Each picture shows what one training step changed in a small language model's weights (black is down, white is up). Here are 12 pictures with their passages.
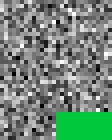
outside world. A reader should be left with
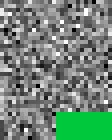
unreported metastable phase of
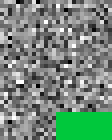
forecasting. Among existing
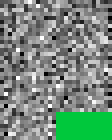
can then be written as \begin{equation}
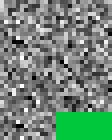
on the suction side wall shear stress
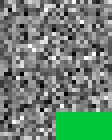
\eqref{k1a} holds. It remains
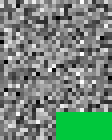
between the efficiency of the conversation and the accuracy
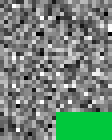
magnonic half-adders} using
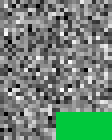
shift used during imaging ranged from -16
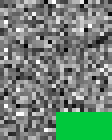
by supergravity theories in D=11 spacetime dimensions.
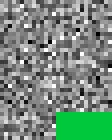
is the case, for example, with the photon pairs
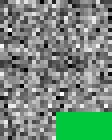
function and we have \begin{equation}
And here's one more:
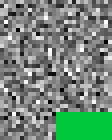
the desired transformation. Non-convex
